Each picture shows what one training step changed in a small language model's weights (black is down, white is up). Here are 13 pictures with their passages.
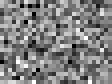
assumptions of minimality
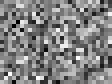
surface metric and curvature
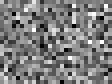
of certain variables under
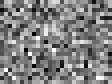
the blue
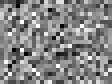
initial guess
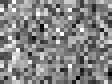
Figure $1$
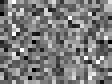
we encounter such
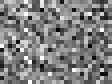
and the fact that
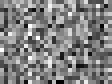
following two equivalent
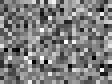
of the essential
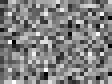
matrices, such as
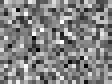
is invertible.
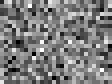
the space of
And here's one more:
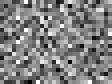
the loads
